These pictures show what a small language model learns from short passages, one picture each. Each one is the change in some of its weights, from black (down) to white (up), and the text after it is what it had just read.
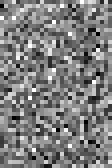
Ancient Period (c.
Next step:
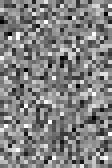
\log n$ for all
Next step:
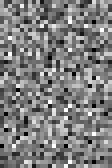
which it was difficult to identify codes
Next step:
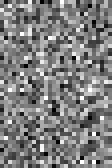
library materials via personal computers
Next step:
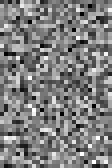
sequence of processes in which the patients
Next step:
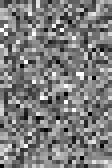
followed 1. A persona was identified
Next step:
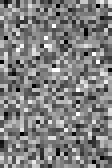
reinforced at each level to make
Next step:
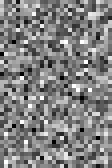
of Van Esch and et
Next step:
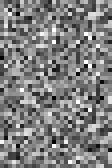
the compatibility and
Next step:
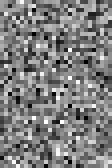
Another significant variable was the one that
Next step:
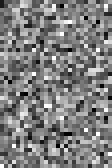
aspire a thriving local
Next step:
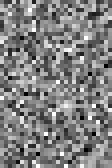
up in the usual manner when
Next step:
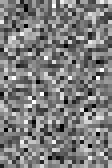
or hospitals. Thus,
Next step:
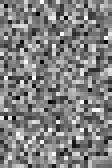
thanks to Prof. P.
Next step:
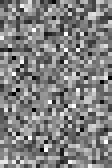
sources in order to construct the
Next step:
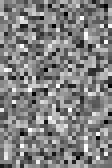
Avg. Random
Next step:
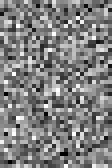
superconductivity was filed by
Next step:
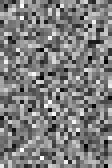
other ZnS NPs.
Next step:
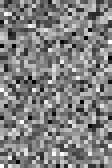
Other than resorts as
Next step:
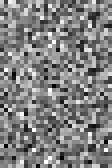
Asiat. Rar.
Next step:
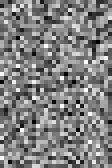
So far binders from
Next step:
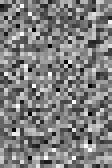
2000 replicates). Open
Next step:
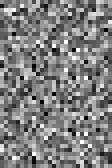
patients with GERD and
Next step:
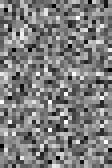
energy, georesources and
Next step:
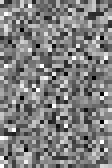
green, was used to mark good
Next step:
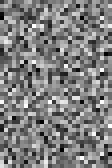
HOMO, LUMO
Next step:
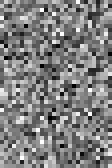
e, f)$, let us
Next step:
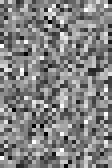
Shah S. et al.
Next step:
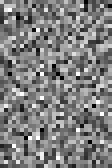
two pitch poles as
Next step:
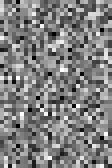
of the RDF in the
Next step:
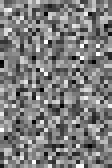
PATIENTS WITH
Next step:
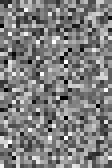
data, giving definite statement
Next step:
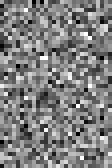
learners weaknesses/learning
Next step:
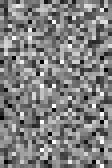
acute or chronic immune
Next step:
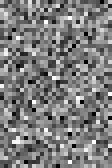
book advocates for architecture
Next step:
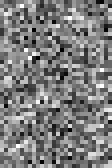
Making of world society*.
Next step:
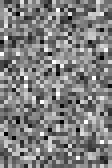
the pilot development programme will be
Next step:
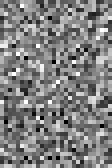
schools, manufacturing companies in
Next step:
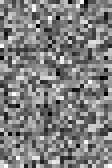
t.ha⁻¹ respectively
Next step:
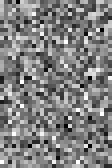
of the *KIT* gene indicates
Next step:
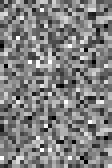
OF HEMISPATIAL
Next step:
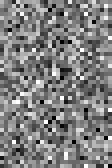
with ovarian torsion
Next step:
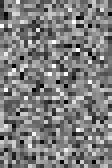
Description 0 No symptoms
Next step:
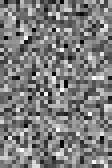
were optimized, a central composite
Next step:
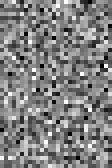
Assimilation (SCSA):
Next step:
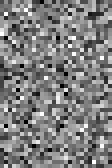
Furthermore, the development of a software component
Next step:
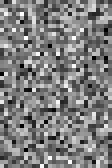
Vergara SG, de
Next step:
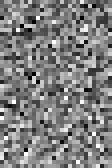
past or present results, necessary to
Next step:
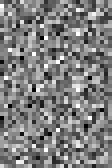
and retest method and reliability was found
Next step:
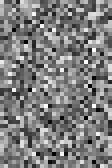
of type of farms is based on
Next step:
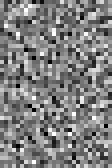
functions of the form $c \cdot
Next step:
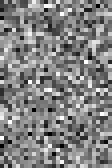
beacon heights. The distance
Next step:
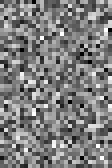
regression model. The core model
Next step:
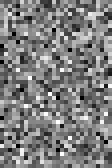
the process of fighting against
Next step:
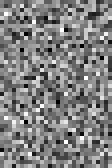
Torino TUIL
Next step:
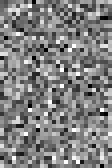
contact time = 120 min, temperature
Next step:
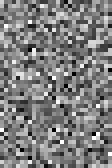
- Tilahun, T.
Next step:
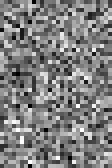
growth rates of both plants were
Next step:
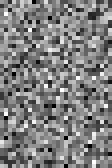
future food demand, there is need to
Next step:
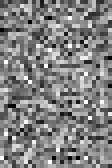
addition to the public health impact, the
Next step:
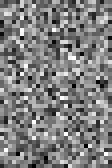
Lakes. The book is
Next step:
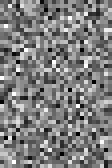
activity approach at the junior secondary
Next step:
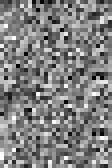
potentially complex topics, used
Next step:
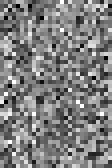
search the logo database,
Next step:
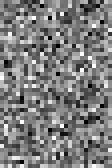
(pcap) files as
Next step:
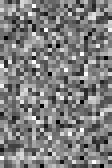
Analysis of ACS (2019).
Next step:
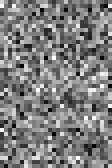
the exhaust windows of
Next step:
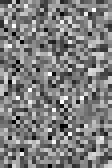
to play the role of the
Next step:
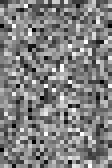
stability and pass to one of the possible
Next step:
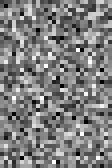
been curbed.⁸⁹
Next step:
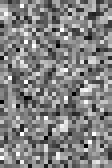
DM, is often associated with
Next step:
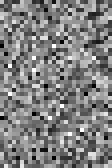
they do not have their future
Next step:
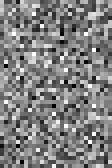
of cash were 34 representing
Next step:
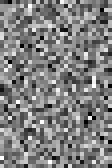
dense structure, and there are no
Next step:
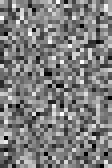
events from ORBIS use
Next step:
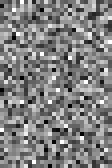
body size, trophic level,
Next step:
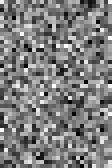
Department of Obstetrics and
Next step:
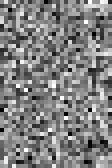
inside the exchanger.
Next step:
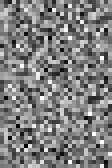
technique used is the Yamane
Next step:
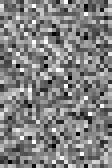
water This yog is given in
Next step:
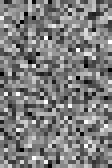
carbohydrate content
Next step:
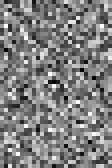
it produces the target language text without
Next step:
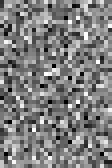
output. Over the subsequent
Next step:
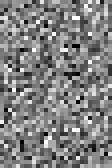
the Grant Agreement,
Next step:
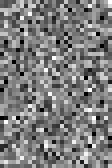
The parameters in each group consist of both
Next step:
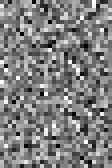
between predictions and experiments were achieved as
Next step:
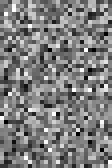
Università di
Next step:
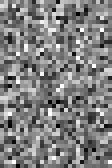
g/m²) and productivity
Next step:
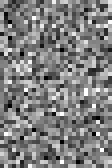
ihrem zuerst
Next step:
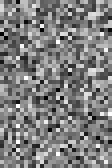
of the previous model. The new model
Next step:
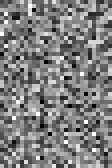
Through impulse analysis and
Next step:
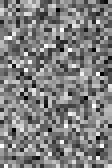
on height H , having LOS
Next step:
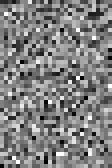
ocean observation data**, as
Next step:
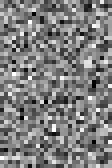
Citation: Chavan
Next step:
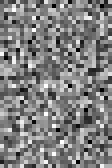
leaves, tabasheer
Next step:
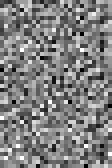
networks depends on mobility models,
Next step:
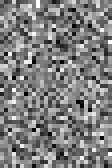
collected systematically at a depth
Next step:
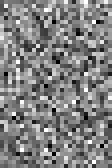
and the earth was filled with
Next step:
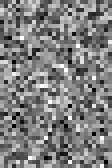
on the dynamics of passport services
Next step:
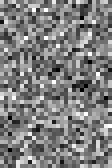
free order Descriptive Compounds
